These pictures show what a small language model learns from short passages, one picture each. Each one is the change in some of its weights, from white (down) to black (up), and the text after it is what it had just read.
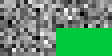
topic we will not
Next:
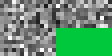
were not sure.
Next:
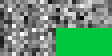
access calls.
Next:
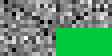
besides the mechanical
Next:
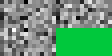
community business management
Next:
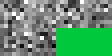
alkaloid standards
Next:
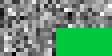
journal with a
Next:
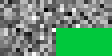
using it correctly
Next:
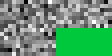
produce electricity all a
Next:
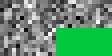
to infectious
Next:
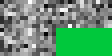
performance across diverse hardware
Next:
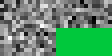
about the number of
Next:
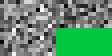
saving regulations,
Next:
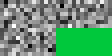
biological aging,
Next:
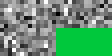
interactive visuals support
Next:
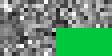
where students engage with
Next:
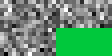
teaching process was achieved
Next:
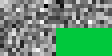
On the other
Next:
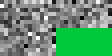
have been actively
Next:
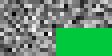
lead to increased
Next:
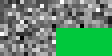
The results showed that
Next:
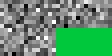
work well in
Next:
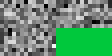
treatment. The
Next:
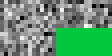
the performance of processing
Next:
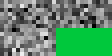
how G is
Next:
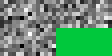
data for 34
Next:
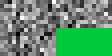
both red and yellow
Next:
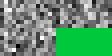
with the experience of
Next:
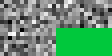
maximum clade
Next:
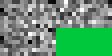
(Yes) n
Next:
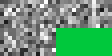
distinct means, the
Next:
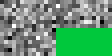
comparisons between
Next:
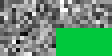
of the continuum
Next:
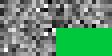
W. University,
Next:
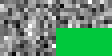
areas for reducing cooling
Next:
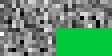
reports from respective
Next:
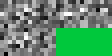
functioning of the
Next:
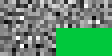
something more than you
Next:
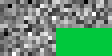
Participants:* The
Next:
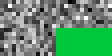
and electrolyte
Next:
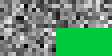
so in the past
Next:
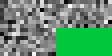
Red Herring
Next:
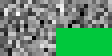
One is limited
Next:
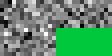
or emission seems to
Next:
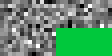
John Renard
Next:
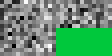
keen to face
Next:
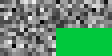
features has progressed
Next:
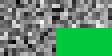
about whether it is
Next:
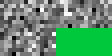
research line to
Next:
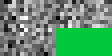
sexual orientations and
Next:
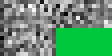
which cases do you
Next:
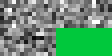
issues, the Government
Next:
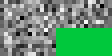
the transformation of
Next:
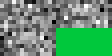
which there were 4
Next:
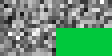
cases, such as
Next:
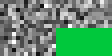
services) SEE
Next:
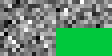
submitted to the
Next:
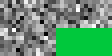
to improve the living
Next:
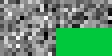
the same time,
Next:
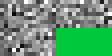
some floods used
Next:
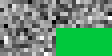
Producing safe
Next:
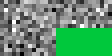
any work environment.
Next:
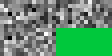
of routine
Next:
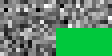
sequestration in
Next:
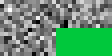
analyze ritual
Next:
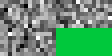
This comparison not only
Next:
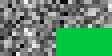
to provide or
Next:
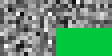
equilibrium from short run
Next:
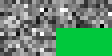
dev. =
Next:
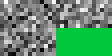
instrument data can be
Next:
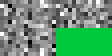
led by experienced
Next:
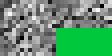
an improvement and
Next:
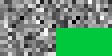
play an important role
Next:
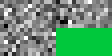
decisions by using recommended
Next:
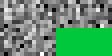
by the wind.
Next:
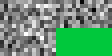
article originally published
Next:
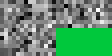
is only natural that
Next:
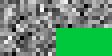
a particular method is
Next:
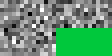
I combine
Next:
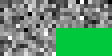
in social media.
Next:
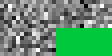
words, as household
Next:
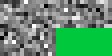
scripts at
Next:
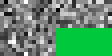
administration Disease
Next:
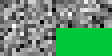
only soil chemical parameter
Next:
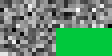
in Physical Education
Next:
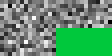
top 15% in
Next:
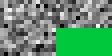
by the device.
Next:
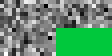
conditions could therefore
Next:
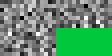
in China's
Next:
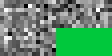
that when the test
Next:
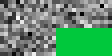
These effects can be
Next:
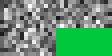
for community participation and
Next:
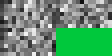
and citizens,
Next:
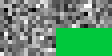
on intercultural
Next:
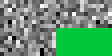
seven items designed to
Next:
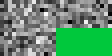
Center of mass energy
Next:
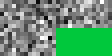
challenges posed by
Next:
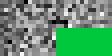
partner selection, and
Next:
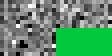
on their execution time
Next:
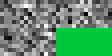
of Ethics Yes
